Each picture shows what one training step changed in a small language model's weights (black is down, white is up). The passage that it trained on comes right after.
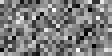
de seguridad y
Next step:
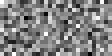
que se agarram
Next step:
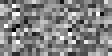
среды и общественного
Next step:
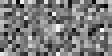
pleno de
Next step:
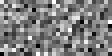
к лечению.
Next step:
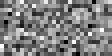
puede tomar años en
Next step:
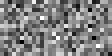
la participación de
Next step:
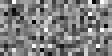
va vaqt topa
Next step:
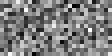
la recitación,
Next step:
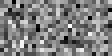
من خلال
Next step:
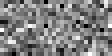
kasb etadi.
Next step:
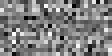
vazifasi banklarning
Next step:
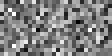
ва тегишли
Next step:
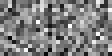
- зростання
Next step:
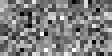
B., Bagi,
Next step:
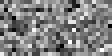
und visuelles
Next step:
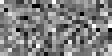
brasileira. O
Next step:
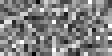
fim, os pesquisadores
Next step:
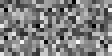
uma manifestação de
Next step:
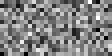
A gente quer
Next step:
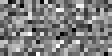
dan Keputusan
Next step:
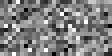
methods and performance
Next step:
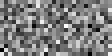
ser superior a otros
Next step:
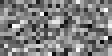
Tidak Cedera
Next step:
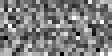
repor novamente o
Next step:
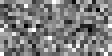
Destaques das
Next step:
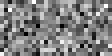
pela qualificação
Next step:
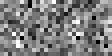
y fueron presentadas en
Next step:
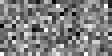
olyan lesz,
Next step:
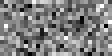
formativ; 3.
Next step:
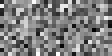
va 1 kg
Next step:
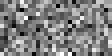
ante posibles situaciones
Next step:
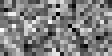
soggetto a
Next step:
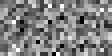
I. – Doctor of
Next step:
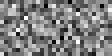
em pesquisas versadas
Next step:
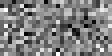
aandacht gericht
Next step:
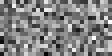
Fargona davlat
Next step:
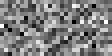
y rodada,
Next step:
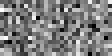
ley, no
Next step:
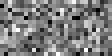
права спокійно
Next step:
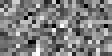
films through the
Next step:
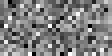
cierto grado de
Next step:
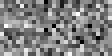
plus être
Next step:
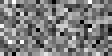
отвечать за
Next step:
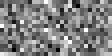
a implementação de políticas
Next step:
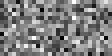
colecciones reales
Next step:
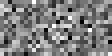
при этом, также не
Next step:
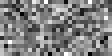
los sabios,
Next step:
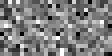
of physical training and
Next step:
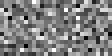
of iodine
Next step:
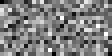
т/га и
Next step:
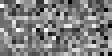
Li L.
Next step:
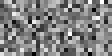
que se realizaron durante
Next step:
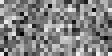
a formulação de
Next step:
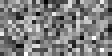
on NBU
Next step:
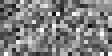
estão disponíveis:
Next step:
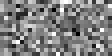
a sus hijos
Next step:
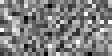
tenido contacto
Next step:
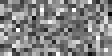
литературы, особенно
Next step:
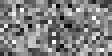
Ausweisung von
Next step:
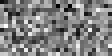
track line
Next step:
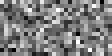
in dieser Phase nicht
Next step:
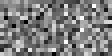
в епоху
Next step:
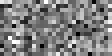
quienes pretenden
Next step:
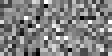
do mundo vivido.
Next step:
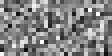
ишлар органларининг
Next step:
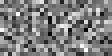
вопросах правового
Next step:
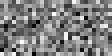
definisanje i
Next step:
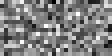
yuqori daraja
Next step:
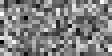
toxicidade em
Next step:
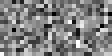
verbirgt sich
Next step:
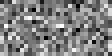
A escola que
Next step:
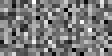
Марії, її
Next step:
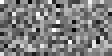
het aanvragen
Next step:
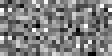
e interativos, como
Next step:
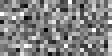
что позволяет
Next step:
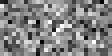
срока давности
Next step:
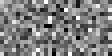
of indirect
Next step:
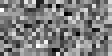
elle peut se
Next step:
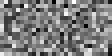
адаптації до
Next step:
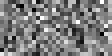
de la Salud
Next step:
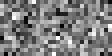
и их использованием
